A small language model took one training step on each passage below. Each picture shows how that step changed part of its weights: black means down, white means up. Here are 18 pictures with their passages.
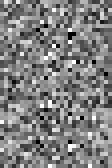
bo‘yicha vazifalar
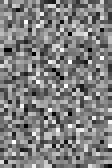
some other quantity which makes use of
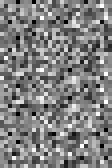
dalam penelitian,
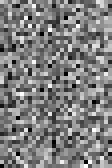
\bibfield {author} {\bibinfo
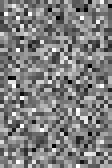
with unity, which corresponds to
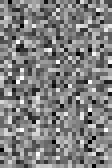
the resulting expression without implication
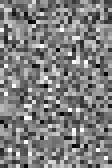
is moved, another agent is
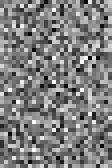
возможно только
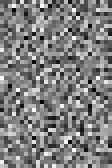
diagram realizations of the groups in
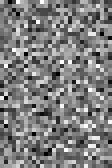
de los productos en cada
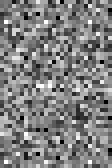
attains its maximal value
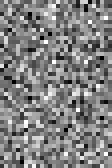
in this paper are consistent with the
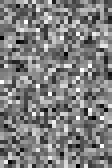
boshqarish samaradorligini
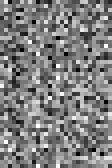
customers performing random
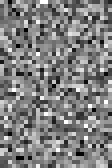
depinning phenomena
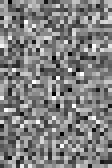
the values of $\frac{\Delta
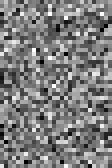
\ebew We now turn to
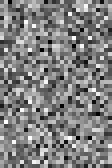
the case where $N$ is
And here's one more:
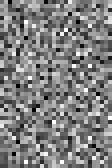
the fluctuations of $X$ and
